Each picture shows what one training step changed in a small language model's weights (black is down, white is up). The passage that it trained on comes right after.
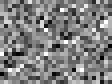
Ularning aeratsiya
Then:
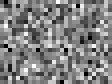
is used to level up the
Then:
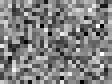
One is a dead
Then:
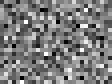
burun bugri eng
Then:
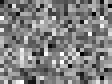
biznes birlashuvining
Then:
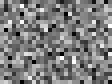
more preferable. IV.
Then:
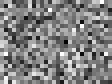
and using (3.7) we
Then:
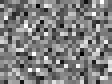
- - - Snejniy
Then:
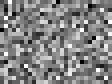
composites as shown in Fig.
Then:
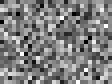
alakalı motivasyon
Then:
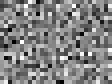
the beginning of human
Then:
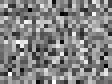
можно сделать
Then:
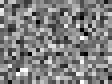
poderia, dada a
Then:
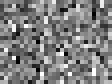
curve with the radius
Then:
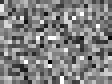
quality had a significant effect on patient
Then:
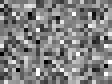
IN thin-walled
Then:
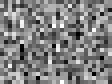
compaction, and structured memory
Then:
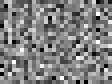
grande evolução em
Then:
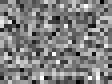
tarbiya berish haqidagi
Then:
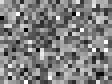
turizm ham muhim
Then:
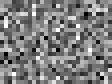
Female Response 32
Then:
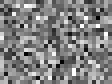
are developing a callus from
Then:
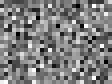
in Class 4, which are the
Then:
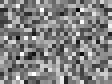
that now in V-code
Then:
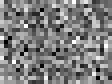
when examining sexes separately
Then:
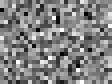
diukur. Dari segi
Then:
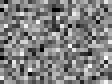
4 years was our response.
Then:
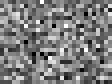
визначаємо як
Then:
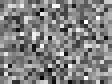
the female lines. The
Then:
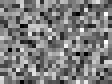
major sugarcane growing
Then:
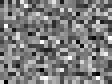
the highest social strength within the
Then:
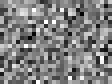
a certain phenomenon is a
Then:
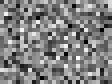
rice (SES)*.
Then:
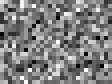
O'zbek xalq
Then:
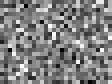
2021 had a diverse range of
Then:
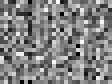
intensity of the boxes
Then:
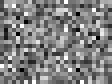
o'sishi bilan innovatsiyalarning
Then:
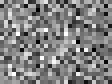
components of the economic security of
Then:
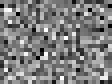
to 20 mmHg to
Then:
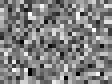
to support other planetarium
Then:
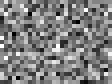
ini memperjuangkan
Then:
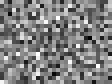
Noctuidae и
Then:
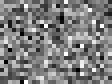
ethical committee has
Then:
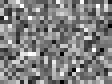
reliefs. Interim results
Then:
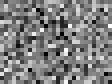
es bueno comportarse
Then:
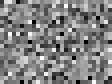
entstanden sind, als
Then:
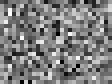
attention to environment-related
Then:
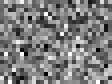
wing length of 20.0
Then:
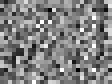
وهم ممثلي
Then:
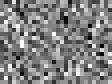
contributions and to relate the
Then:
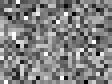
drink it protects the
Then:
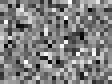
implementing rules on expanded
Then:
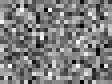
at all times information about
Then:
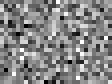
ce au adus cu sine
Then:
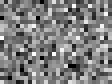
life, body and health,
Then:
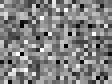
improvement of prevention and treatment are
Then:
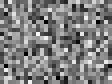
technology? - What are the
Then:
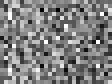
bo'yicha olingan
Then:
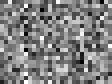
історичних наук
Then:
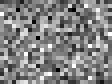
work and flexible working
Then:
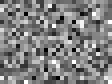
muy difusos
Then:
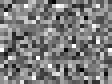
words formed by a root
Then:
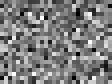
refer to the questionnaire, in
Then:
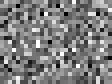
cemetery, material culture.
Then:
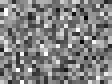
stretching vibration region
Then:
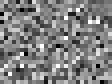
bilan birga ta'lim olish
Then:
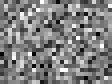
2 IT 1 Source:
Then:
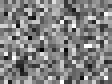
in the community and gain
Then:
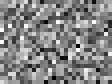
Characteristics of the
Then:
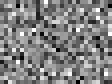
move the cargo from the
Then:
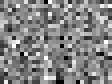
training. The subject "Theory and
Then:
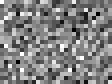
Fourier harmonics with
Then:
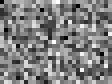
patients, perceived competence,
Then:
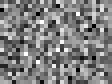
teneur en contaminant et
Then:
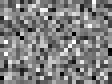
what clocks are made of
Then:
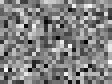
gastric and duodenal
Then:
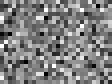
implemented changes Researchers involved in
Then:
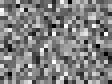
to navigate the world.
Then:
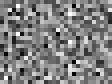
to the original text, but also
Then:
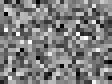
nacional. O objeto
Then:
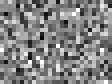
beaches looking
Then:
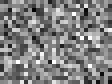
qilib unga savol
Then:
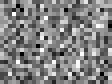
clash against each other are
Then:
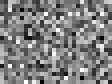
- [\text{пикова
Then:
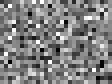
in the form of technical
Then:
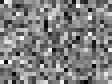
42 inches long, and
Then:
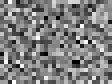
category % }{{
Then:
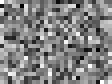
study computational methods were used to
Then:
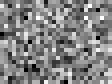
revealed that there is no
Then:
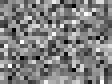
carcasses; no wild
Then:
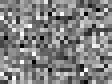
aspre e chioce, come
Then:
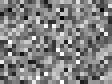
de Centre Val de
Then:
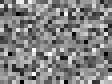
of the pre-strain.
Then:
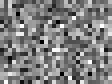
de los perfiles de
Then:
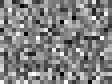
can be found on natural sciences
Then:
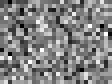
availability, usage, and
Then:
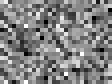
olti yoshdan yetti
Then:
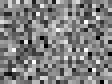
ва манзарали
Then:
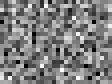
in Semiconductors",
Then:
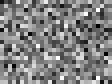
cultura ocidental.
